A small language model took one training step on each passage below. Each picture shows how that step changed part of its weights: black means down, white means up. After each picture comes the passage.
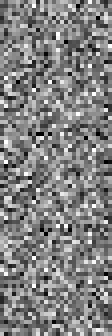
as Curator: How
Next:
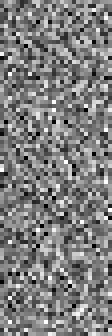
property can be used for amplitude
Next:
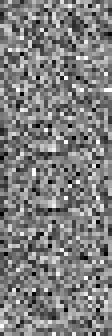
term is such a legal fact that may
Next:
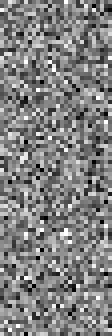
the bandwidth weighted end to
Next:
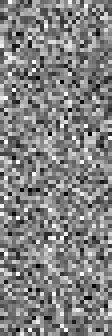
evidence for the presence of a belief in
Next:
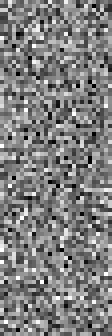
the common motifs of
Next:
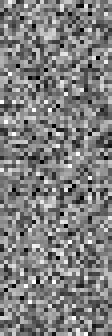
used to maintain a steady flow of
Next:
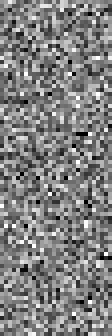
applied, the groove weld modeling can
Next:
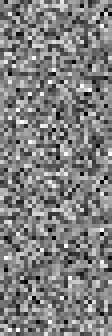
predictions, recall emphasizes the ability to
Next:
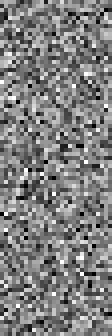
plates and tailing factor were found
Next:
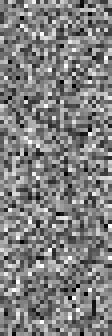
to live in pairs, and to
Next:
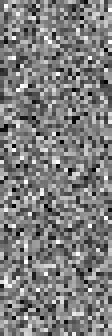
extracted in **T1**, these should
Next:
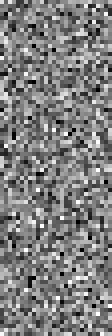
critically analyzing the best available scientific evidence
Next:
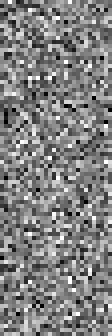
common effects of frontal damage can
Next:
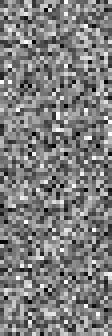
L. root cells was revealed.
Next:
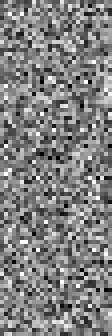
or less introductory and focused on
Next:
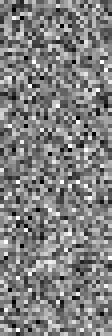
toward the direction of hope and belief
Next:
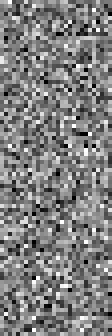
you vile and unfit,
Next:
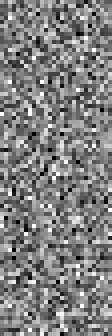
of making management decisions. Social autonomy implies
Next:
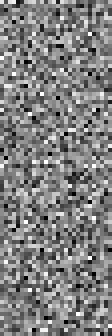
experts from partnering organisations to promote
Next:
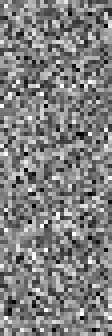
then, thousands have been employed
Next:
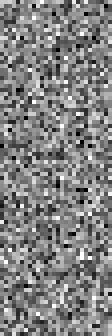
the latter perspective, managers that so often
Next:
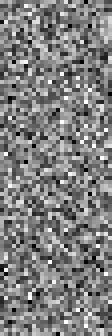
of Technology Akure aged 15 to
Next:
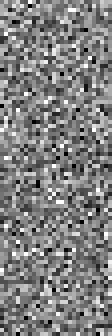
subunit alpha-1C
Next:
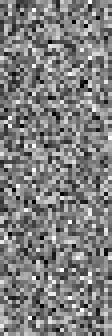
These concepts need the time to time
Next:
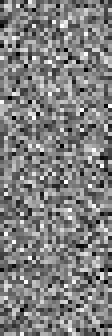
In Transcript 1, through the
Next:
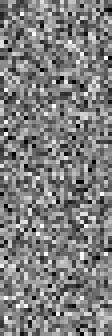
farmers, similarly secondary data from
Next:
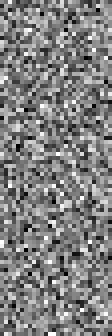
complexities of ML models, when
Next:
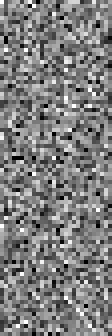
Endangered Ngunde
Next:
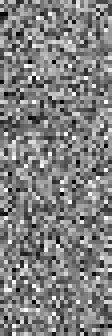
lungs of the planet alongside
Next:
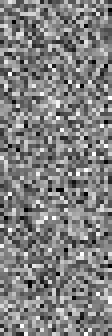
offset between the core axes has
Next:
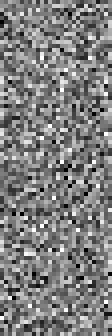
and large-area spatial prediction on
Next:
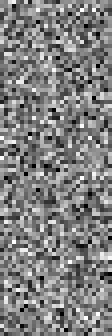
replication with automated failure handling,
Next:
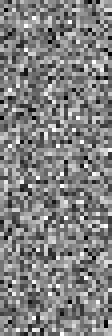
patients presenting in outdoor
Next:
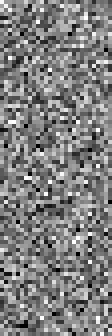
lining on the ground, and enough
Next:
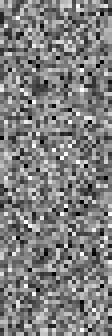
Asia, Petroleum accounts
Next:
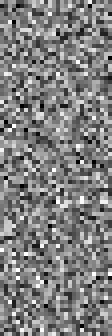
teaching assistants directly relates to
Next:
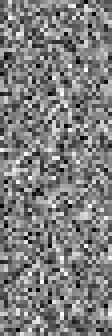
of the relationship between the two
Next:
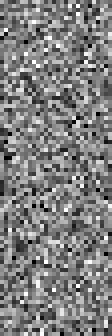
in Fig. 5 and Fig. 6
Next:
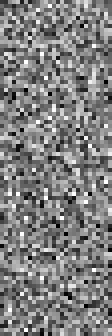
value. Following closely, the
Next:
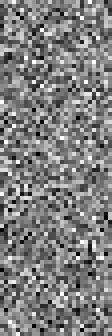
With the assistance of the consulting
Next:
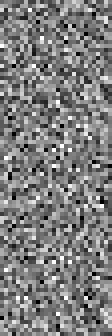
Cauchy-type fractional
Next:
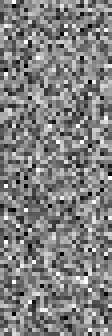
MEAL Study) to derive processing
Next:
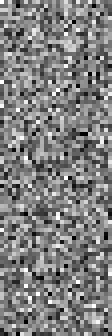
hisobga olish,
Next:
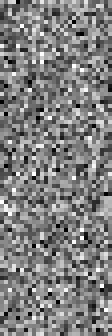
often as possible. 3.25
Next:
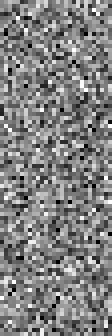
consists in reducing dwell time and
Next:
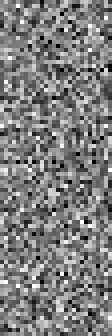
even under an inert gas environment
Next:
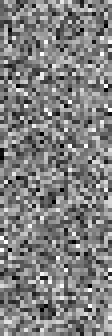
are mainly related to signal interference in
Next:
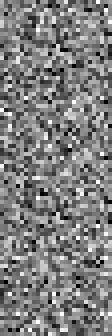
unintentional connection of the term
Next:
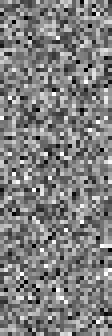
quality without autoclave can be
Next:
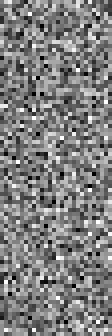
Of interest is the increase in peak amplitude
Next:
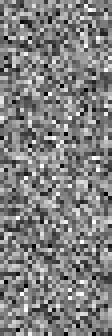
in your request. Consider
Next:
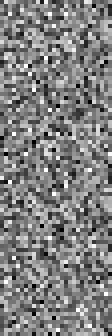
Knowledge TEK Traditional Ecological
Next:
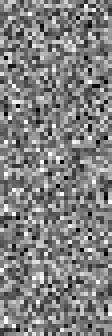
at the same time. The several testing
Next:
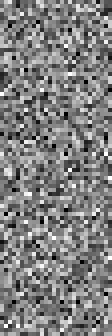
resistance and chloride resistance test were
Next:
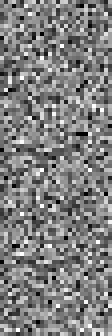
to the exercise program should be assessed,
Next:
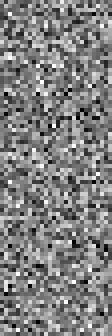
processes, we performed the following
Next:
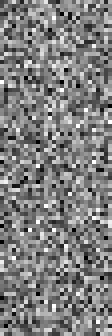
threshold-based detection [17]. The
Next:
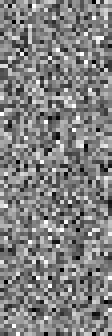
the extra-mile to support Chinese
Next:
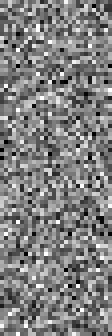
the house hold 29% and below
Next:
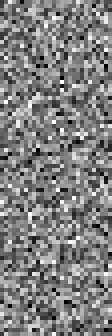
difference in mean number of leaves between control
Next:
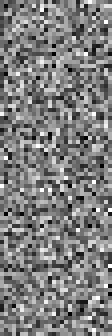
can be used as pH regulators,
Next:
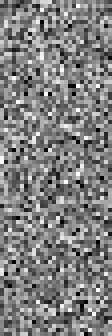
patients. The Sheikh study from 2024
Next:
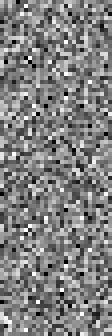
also comparable to Thailand's first
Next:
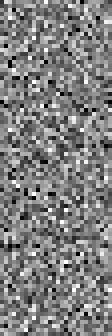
Extract of *Acalypha
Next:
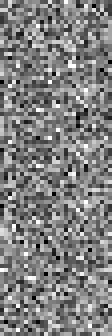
the current pool of approved
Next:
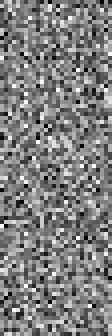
Fontcuberta i
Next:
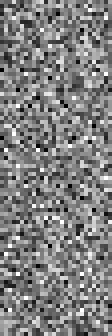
in the form of links. They are
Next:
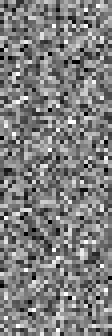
Technol. A*, vol.
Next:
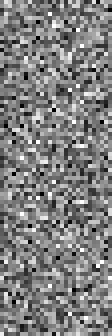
stigma referring to
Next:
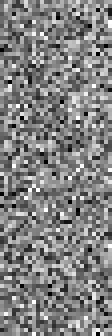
experimental protocols, namely exercise with diet
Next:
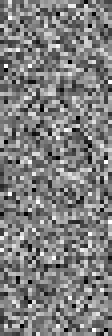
of the insured event is in general
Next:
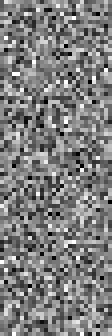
like globalisation, digitalisation and the
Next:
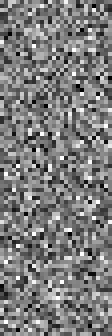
the respondents hoped to be improved.
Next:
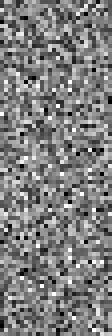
interlaminar defect in a composite
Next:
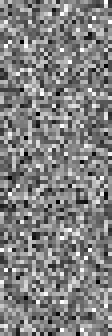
by museums is closely related
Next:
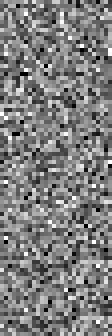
\kappa x - y =
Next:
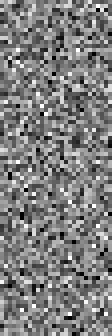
integrating pottery into tourism activities and
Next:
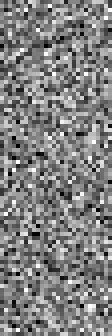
higher level within the same institution, how
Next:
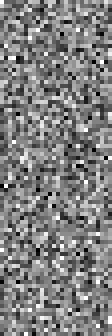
their daughter’s national
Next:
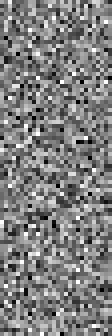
place of today's professionals. This paper
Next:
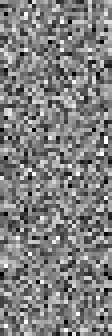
some mononuclear and
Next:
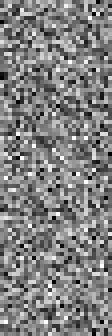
SMILE is a project
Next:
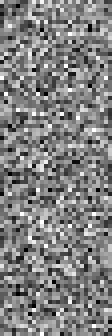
study. They answered questionnaires regarding
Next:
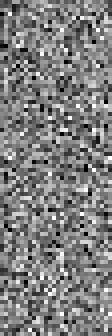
algorithm. In other areas of knowledge,
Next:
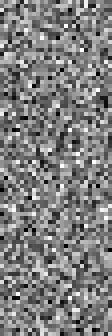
security by hiding data in digital
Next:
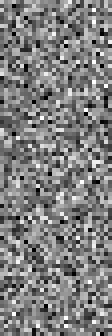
module development for phenology as affected by
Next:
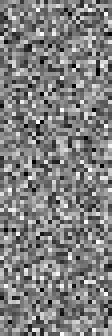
and store performance in a retail
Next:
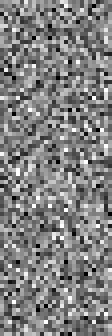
caste category Anova:
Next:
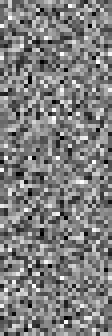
of professional guidance in finding desirable
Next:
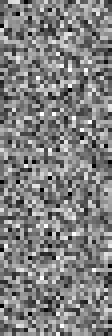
followed. Results: Out of the
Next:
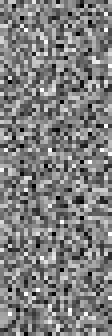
to use ML to synthesize short
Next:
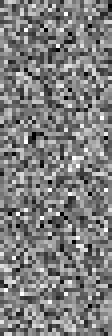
REDII Recast renewable energy
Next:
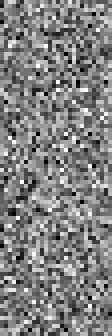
analysis of their responses, one may conclude
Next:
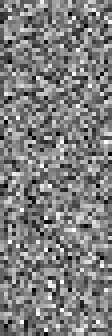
was conducted. Various fractions of
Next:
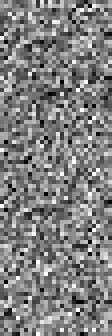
and extend themselves, especially for
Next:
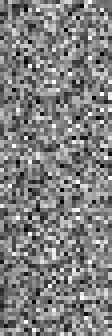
based on process model results.
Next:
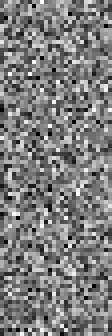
data was not enough for the statistical
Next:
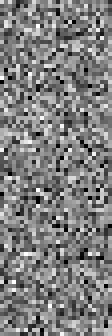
people. It constitutes improvement in their
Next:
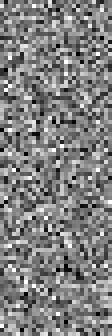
chimneys and issuing
